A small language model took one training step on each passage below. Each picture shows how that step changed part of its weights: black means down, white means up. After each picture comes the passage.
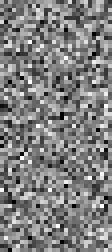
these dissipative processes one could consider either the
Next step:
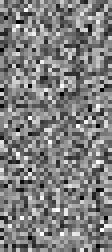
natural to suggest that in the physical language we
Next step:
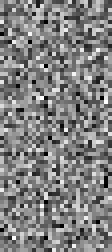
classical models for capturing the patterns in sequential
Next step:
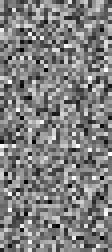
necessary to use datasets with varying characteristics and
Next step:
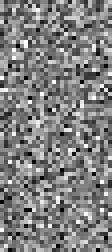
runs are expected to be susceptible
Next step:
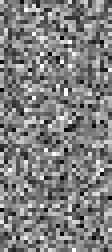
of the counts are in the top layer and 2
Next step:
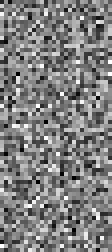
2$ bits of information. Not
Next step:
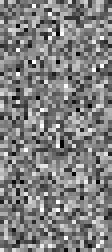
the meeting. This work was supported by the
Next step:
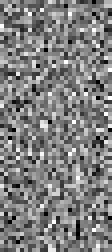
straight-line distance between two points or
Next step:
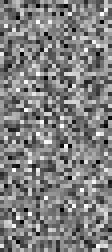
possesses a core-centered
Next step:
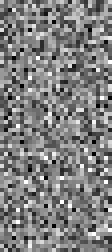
conclusion is thus that despite the fact that
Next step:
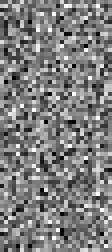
For rendering the shadow maps,
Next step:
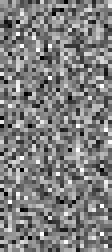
decay rate of the decoding interval in the
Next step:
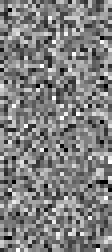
function of the Fermi level shows almost the same characteristics
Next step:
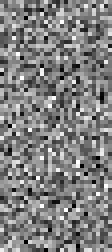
by 2 matrix \begin{equation} \left(
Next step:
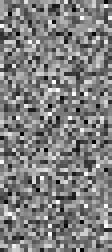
terms of an unmodified Born term
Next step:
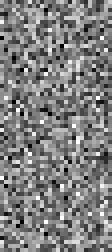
$L^2$ norm-square of the
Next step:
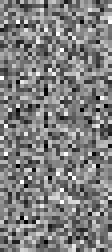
a monsoon region* **EARTH
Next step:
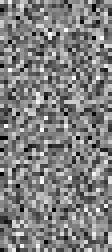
more often the approximate spherically symmetric momentum
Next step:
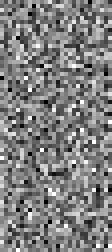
written entirely in terms of the charged structure factor
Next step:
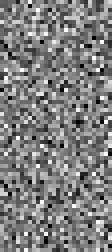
DOE will provide public access to these results
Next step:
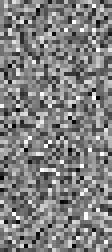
that scripting is ``immediately where
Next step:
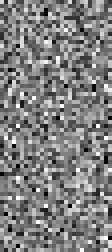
for gauge fields over a boost invariant background has been
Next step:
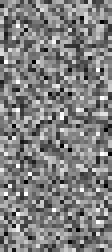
lines. A fit to the data is shown in
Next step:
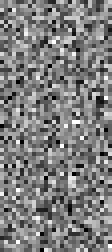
Fig.~4 is of course associated with the
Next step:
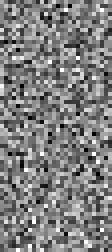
to conclude that widespread
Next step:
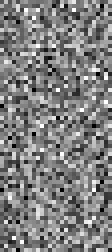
amu (pyridine dimer),
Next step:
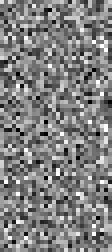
the electro-magnetic model is that the bulk energy of
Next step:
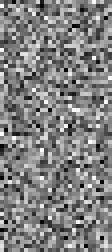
a flip. Equal counts of
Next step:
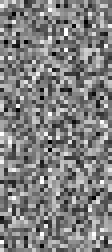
the related colors: from dark blue (downward
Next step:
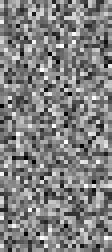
rule and world averaged experimental value
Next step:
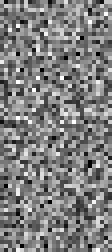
use of the Microscopic Markov
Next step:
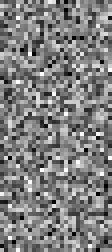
star formation, but the H~II-region
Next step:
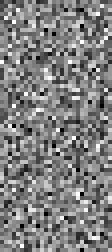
\newcommand{\Nnotasked}{26} %
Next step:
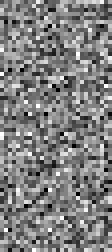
\noindent \textbf{Tests of the
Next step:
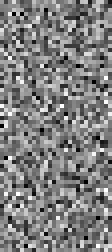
to increasing the power under the same current value. The
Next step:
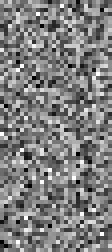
2006 IEEE International Conference on
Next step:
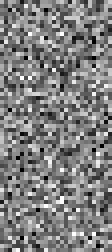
so that we may represent the action of $g$
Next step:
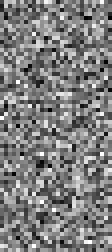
this paper. The immediate consequences of natural
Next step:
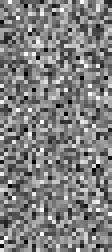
quadratic-like dependence on the
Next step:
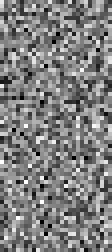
to impurities. Using the estimated
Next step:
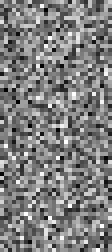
$M$ eigenstates in the system,
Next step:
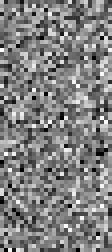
of which we estimate a background contamination of
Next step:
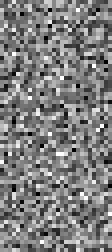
by \citet{sand2003a}.
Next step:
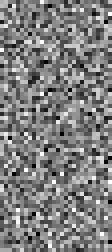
90\pm3^\circ$ as a function
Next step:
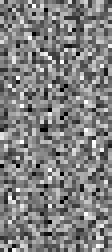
which offer new opportunities for implementing
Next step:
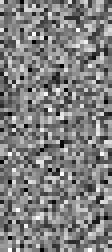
of which could be tested in matrix model
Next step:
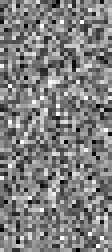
include broader OS compatibility, integration
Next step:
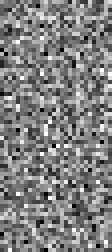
deformations of $\cN$: \be
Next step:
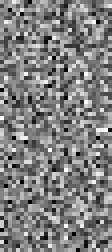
serve as probes for horizon-scale
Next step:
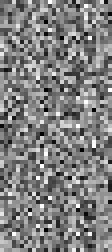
(Gauss' law) in a hot
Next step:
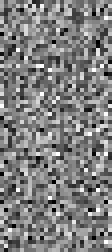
set of outcomes and probabilities similar to the
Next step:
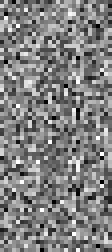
the mean free path given by Eq.(4)
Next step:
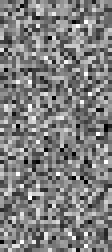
last filled cluster (i.e., the
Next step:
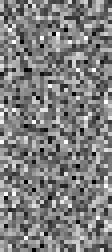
compared to the predicted arrival time distribution. The
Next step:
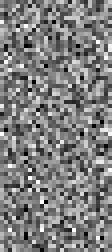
accretion region. To evaluate the mass
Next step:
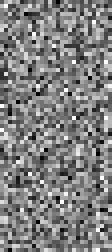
which itself is placed inside a water
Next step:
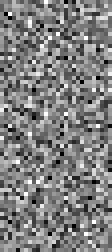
the CPT-violating parameter
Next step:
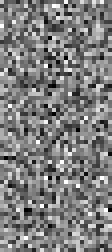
corresponds to the location of the sonic line
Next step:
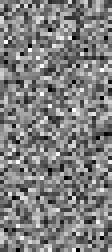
expansion of the Schwarzschild solution
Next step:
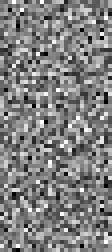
solve this problem, Independent component analysis
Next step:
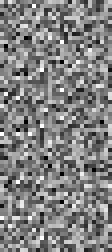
the solution as a finite superposition of the
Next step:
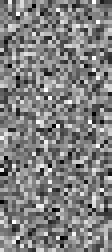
no convex dual counterpart. The
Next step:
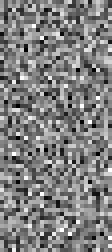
acceleration by the laser field turns on. This
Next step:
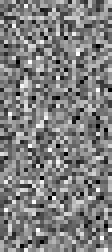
is 1\,\kms.} A more detailed investigation
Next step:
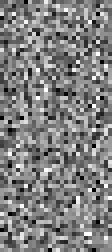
coexistence equations for the chemical potential and
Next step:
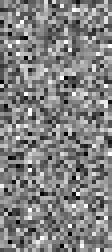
\subsection{Spin ice-like
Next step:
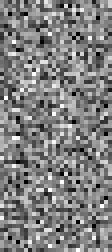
Hellaz. We finally stress that
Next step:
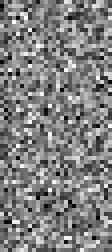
susceptibility of a system without
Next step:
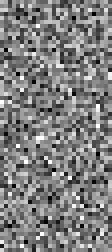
then turns into a minor time dependence of
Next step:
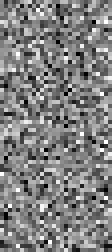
{author} {\bibfnamefont {J.~I.}\
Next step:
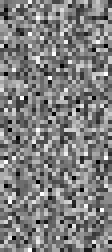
oscillation with increasing electrode distance. Fig.
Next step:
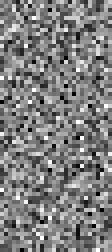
The average simulation results of these $50$ trials
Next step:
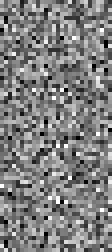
with a larger dataset is necessary. While this
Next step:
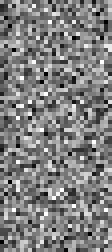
naive RG map \beqa
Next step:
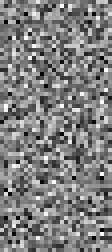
In Section III, the proposed receiver structure
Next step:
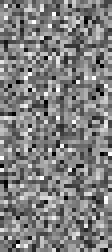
on spreadsheet tools is rather limited
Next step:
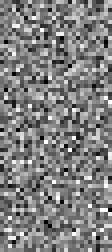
The fact that the correlation function is calculated at a finite
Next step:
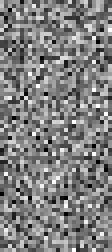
that can withstand both the large pressure and the
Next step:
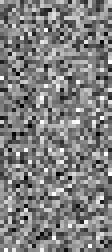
is an arbitrary constant. It is clear that in the
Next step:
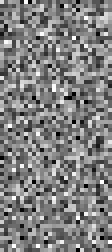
sawtooth chain of Josephson
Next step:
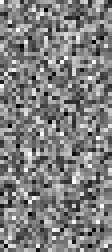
to about $0$ MPa, which might
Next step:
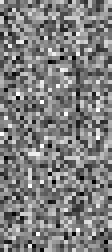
$\phi$ and $\eta$ by fitting GeV
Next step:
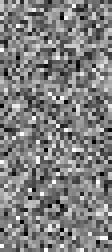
$SU(4)$, which is a cover of
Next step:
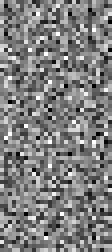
compressive strain, while the tensile
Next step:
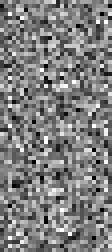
is the gravitational constant, $\sigma$ the
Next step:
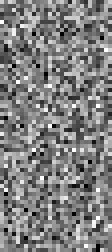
a central role in shaping patterns of variation within
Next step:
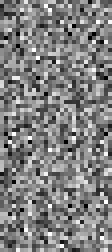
of previously converged KS states, and
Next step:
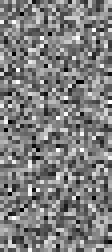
same angular velocity as that of the hole, $\Omega
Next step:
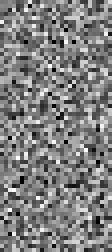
In addition to visual inspection, we can
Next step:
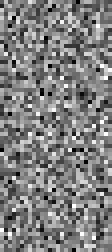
with SM muons and heavy
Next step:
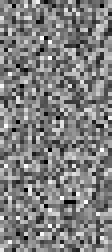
to the higher pump and, therefore, to a
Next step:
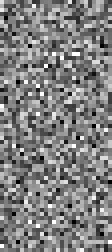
as a track candidate, and
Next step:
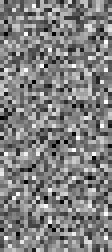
will use provided results to derive the phase model of
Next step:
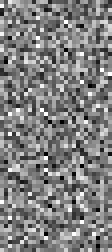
= 0.964), demonstrating that the mean
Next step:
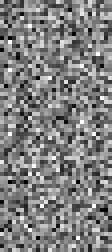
Lagrangian, and usually appear only through
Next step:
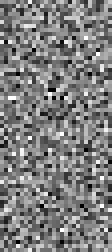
joint posterior distributions for mass and spin parameters
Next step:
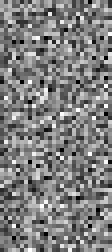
appropriately, it can explain electroweak
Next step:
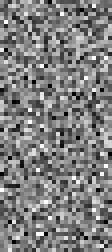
different young clusters may reflect the initial
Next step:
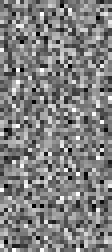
insulating state. Here we report evidence that the
